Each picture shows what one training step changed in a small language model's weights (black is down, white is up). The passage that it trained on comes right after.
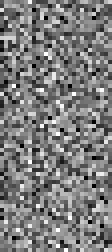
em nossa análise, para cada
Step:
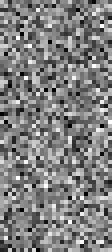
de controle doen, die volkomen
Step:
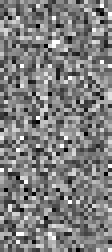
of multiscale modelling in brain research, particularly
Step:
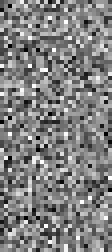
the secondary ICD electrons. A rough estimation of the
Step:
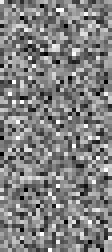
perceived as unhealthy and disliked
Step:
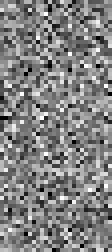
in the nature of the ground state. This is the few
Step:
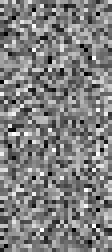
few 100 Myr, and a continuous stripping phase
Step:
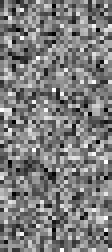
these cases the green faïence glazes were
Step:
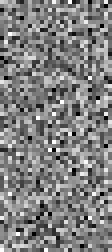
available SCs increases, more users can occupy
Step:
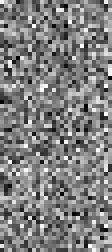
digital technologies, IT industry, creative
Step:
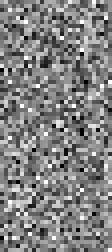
Knowledge (SWEBoK) by
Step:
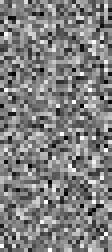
alternative water supplies considered for reuse are
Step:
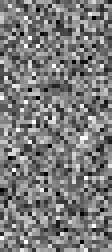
Johanna Elizabeth Remache
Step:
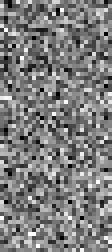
по материалам 28-международной
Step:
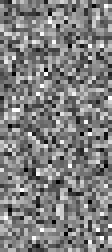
be traced back to the specific manner in which
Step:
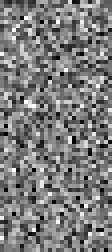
seeds suggested by Konan *et al.*,
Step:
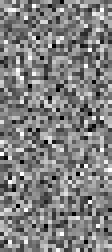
reason for change V1 July Jayne
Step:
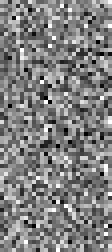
index based on $z$. The optimization of (11)
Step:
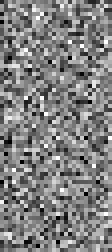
progressive MS (SPMS) and amounted
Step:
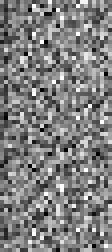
necessidade, uma coerção financeira que se
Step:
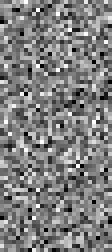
vector superfields, $V^{(j-1)}$
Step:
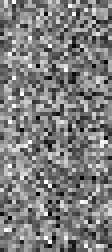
Hannan-Qinn and Akaike information
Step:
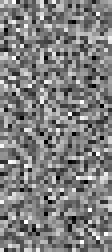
bietet, sondern als strategisches
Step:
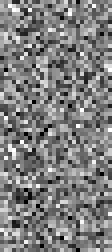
of their digitalisation degrees, and their statuses regarding
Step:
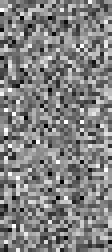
gases nationally and is responsible for about 30% of
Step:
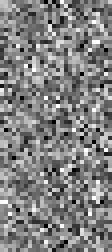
is advantageous to first invert the Fourier transform in
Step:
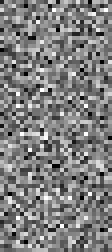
f\propto \mb n$. Upon the
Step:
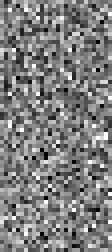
due to the context, we selected the output orientation for
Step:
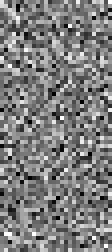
afirma que la justicia es la
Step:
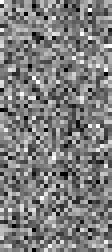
Wissenschaftsstruktur, noch
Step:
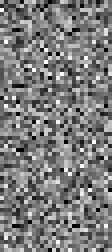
parameter. On the 2D PESs,
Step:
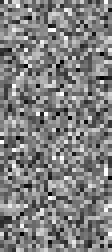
q ( x ) .$ Also, outside the support of
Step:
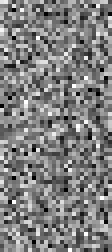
than once in the jet emerge unpolarized
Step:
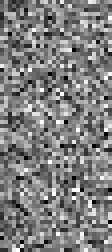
For tightly focused laser beams, typical
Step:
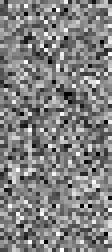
risk management, and customer service optimization. In
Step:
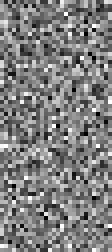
comprises many factors. The basic motivation is to
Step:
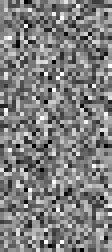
bits of a given parameter remain highly consistent across
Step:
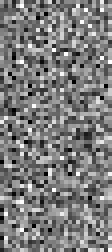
maior percepção de esforço na
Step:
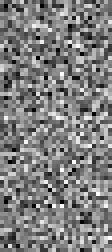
when the Giza axis is projected using a
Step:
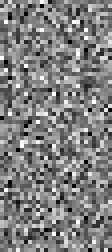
diagram corresponding to \texttt{"2010"} process.}
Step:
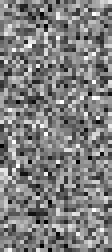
to disrupt innate immunity. This
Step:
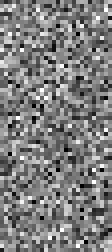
hDEM was then rasterised to a grid
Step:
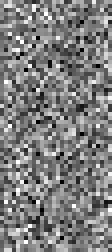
and robustness and making use of the cutting-edge
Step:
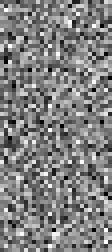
worlds are not dominated by manmade features.
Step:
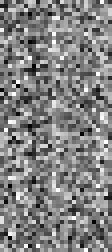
86.79 mm and 45mm respectively. Table No
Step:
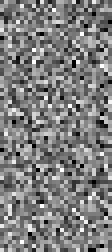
5. Пономарьова І.В.
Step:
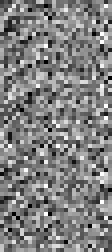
Республикаси Президентининг 2022 йил
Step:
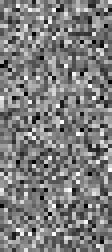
GDOP values are outlined in table Table
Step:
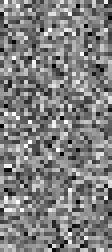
odd (even) modes and the absorption
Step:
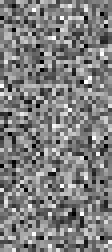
reach a near-optimal point between complexity reduction and
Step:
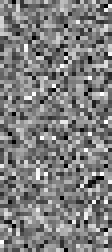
Before Breakage for Different
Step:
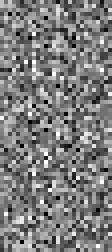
Билалова, Е. А.
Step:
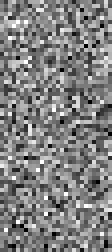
Assuming a distance modulus of 10.57 and
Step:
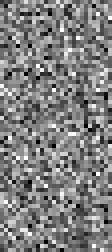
freedom in $\Psi$, promotes it to an operator
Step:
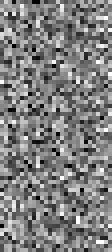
foi submetido ao Comitê de
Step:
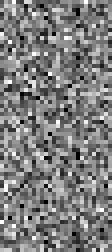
(2003). *Strength and Power in
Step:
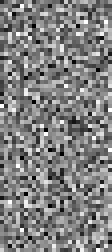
Majorana and Dirac spinors. It is of
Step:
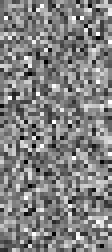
to the character of the hadron force, proton scattering
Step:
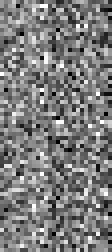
qismi sifatida tabiat-jamiyat
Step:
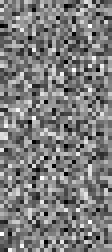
ступінь, вчене звання,
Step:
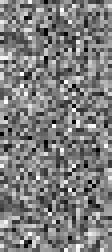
studies, here we mathematically model how DNA
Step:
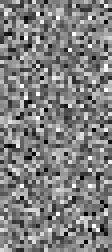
will be referred to here as {\it
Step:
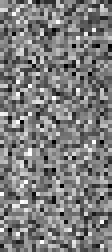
акс этган. Амир Темур
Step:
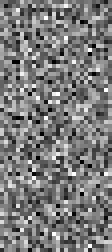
что сегодня происходит на
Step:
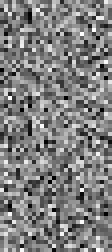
eigenvalue $\Delta E$ as the boundary coupling strength
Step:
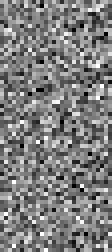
„Top-down“-Ansatz über
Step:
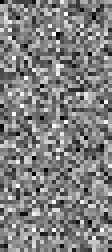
(b) PBF polyesters at different
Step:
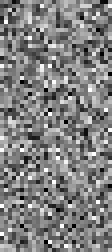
them. If the goal is to gain unbiased
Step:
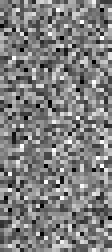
applied is not excessive. Too much
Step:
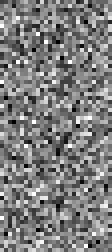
research should focus on aspects of Leadership
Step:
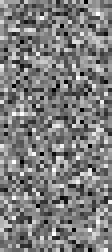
kasallikning muhimligini tekshirishni
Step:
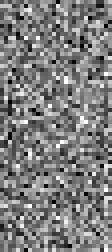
Ethanol were selected. Different concentrations of
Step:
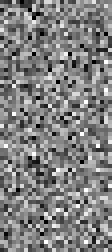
be activated to ensure that offenders are
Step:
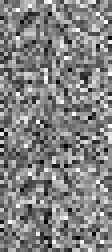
several decades due to reduced childhood deaths, improved
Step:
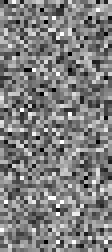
left. The right eye showed a sutured
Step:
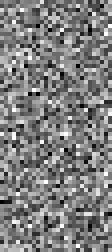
scientific research. Thematic focus of the journal is
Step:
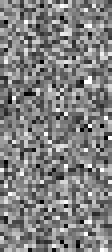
O periódico tem como escopo a
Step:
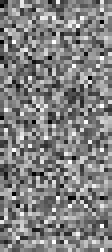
Cost of Energy (LCOE),
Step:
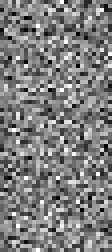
\prod\extd x^\mu\, S\]
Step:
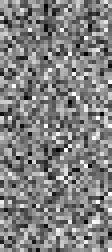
is only valid in the direct vicinity of the
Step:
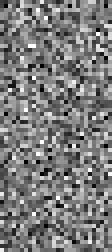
отношения, противостояние между
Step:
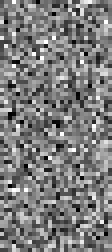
Washington, DC: *National
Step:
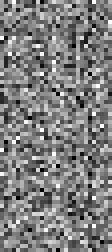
Image Science and Vision | | 15 |
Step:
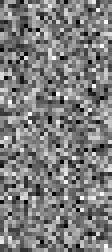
and reimagining the criminal justice
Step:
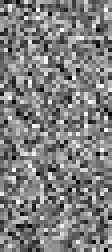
was observed. In case of *A.
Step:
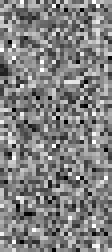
domain involves teachers’ evaluative feedback on the usability of
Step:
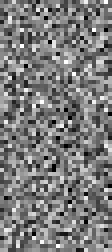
щоразу рідшими, завдяки
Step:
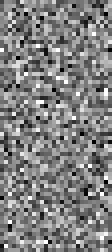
handling and procedures were conducted according to the
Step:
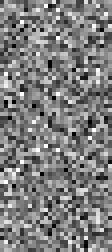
the ethical committee for animal studies of the
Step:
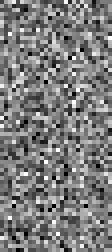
about others, but among themselves they know only
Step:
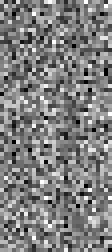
природних ресурсів, що
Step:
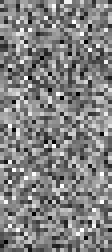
Table 2 Comparison in terms of outcome and side effects
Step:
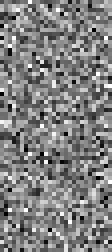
that evaluate to $\bot$ and the bad
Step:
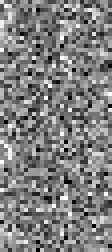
do a systematic literature review to collect published
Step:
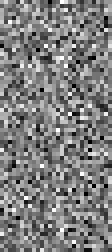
QM method relies on distinct computational techniques (such
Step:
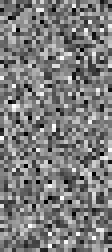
dimensions of hiring effectiveness. 5.1
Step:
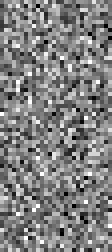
Basque Government (grants no.
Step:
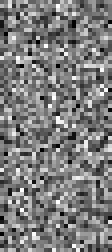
required with earlier versions of Fortran. For
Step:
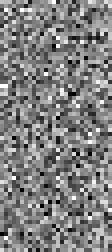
analysis report for *Cenchrus setaceus*
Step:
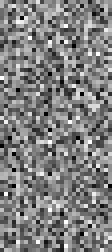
shoot and thus more bending. We would like
